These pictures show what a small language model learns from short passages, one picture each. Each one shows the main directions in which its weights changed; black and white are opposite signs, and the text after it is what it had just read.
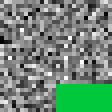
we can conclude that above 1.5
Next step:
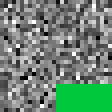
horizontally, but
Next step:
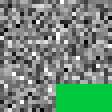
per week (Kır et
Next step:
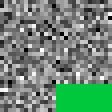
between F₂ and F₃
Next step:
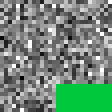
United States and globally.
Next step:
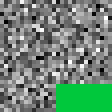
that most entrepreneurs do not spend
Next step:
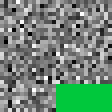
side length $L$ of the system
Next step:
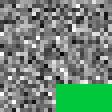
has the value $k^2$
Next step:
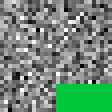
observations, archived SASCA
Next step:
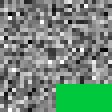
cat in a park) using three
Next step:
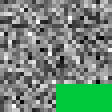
Mean Mean Difference
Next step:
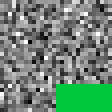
writing, or revision of
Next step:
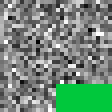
Inc. which concerns the
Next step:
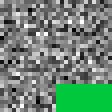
of the system, suggesting lower
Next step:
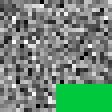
Binary Editing,
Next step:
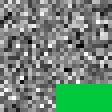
Model (HMM) and Gaussian
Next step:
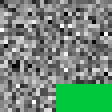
her bedroom. Waits
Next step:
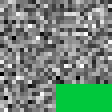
casts, and we are done by
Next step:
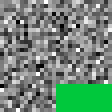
after construction. The performance of 17 WMA
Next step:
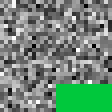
the photon is traveling from
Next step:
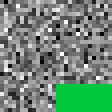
[2] is modeled and
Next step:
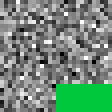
cells in the body. To do this,
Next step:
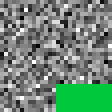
that the ratio of toxicity response of
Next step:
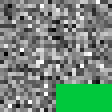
For a general initial condition the asymptotic
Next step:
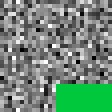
and large boulders offer more
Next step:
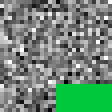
a multi-LiDAR system will
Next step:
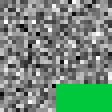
short time and the need for limiting the
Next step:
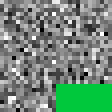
were degradation products of
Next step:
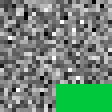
a result of high stresses and
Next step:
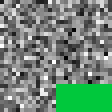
complete leading-order terms for hard
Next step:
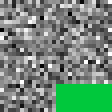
extent. This process is apparently
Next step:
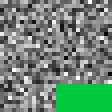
objective was to develop a fuzzy
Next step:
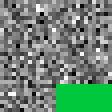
2 -- 10~keV band. This
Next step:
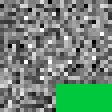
was 35.06 years. A total
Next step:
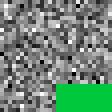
a genera prevalence cutoff of
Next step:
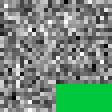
no antibacterial action against
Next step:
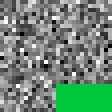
function is independent of disorder, and therefore
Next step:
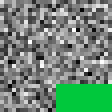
and capital structure As can be seen in
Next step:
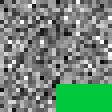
outside the $\mu_B$ and
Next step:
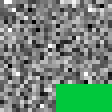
energy consumption and SLA II.
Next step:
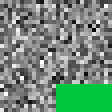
Delay is measured from the time since
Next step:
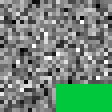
distribution characterized by parameter $\sigma$ and
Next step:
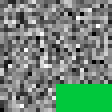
retrieval, and is one of
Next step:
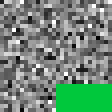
discontinuities in solid mechanics.
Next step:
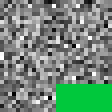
method. The 10-fold approach was
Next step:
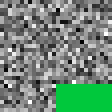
the first to specifically investigate the
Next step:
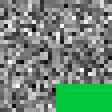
potentially prevailing role of
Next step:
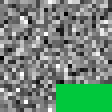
call; the last coordinates calls that run
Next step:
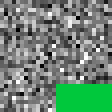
paaralan. Problems may
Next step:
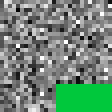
losses. Fig. 10a
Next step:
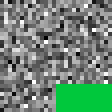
or unavailable are now becoming
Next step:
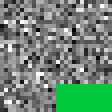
large concentration index. Furthermore, the distribution
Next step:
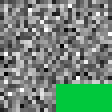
and auditory attention, and
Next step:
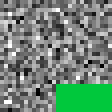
detected a substantial proportion of
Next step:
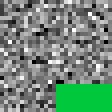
study, it is observed that the native
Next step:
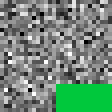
“an urgent need to
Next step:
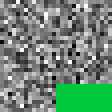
form of subsidies and
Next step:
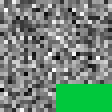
importance of resistive exercise to
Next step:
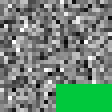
requires an interdisciplinary approach that
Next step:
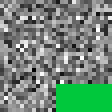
the corporate existence of the
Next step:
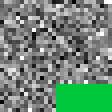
in the EU was -83 Mt
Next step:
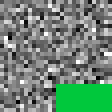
and thereby to contribute to the
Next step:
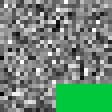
D.G. Mandrus and
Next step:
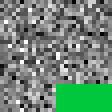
to his family members, particularly his
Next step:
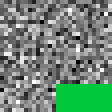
terms were utilized in the search. This
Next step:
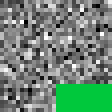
by \cite{z25} (see
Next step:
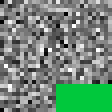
in spite of the existence of a
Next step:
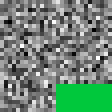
of the winch or crane
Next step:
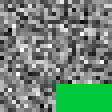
controls. The difference in waist
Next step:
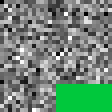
bundle $\tilde S$ constructed
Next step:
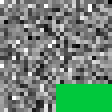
within the energy range of the less dispersive
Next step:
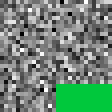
with the approximations of linear response and
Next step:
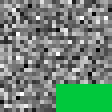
framework of off-shell dimensional
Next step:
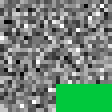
of work, to independently solve the
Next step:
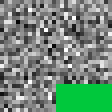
of patients using various comorbidity
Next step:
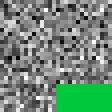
existence of various food cultures
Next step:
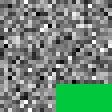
/ Feeding grounds ○
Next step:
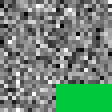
the bundle. Hence, the
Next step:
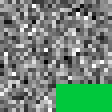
due to a different time history (without
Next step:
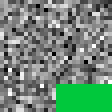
a central density $\rho_{\rm
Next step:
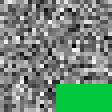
removed bunches.
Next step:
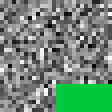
of the Hamiltonian $H_{0}$,
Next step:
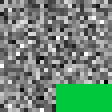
MMP-9, exhibiting a
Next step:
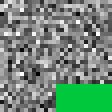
high impact journals such as Journal
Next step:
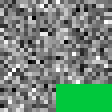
the antiferromagnetic Hopfield
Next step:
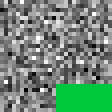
year in news reports. The
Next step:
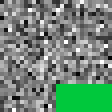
and prolonged course of
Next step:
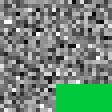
can still be the limiting design
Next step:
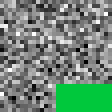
the atmosphere as well as
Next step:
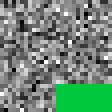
film was carried out under the conditions of
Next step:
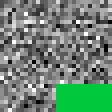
two dialysis modalities.
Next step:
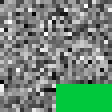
of study A2_S<-
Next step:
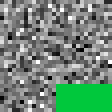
and was found to be 1044
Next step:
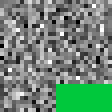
for either side, every visit of a
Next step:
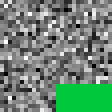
(or cascade). The
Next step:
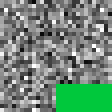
for the incoming photon flux as
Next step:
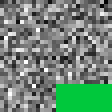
relevant in heavy-ion
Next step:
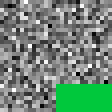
years, new cankers will
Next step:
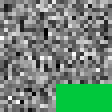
a lobe-filling
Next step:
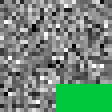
tower facility in order to form
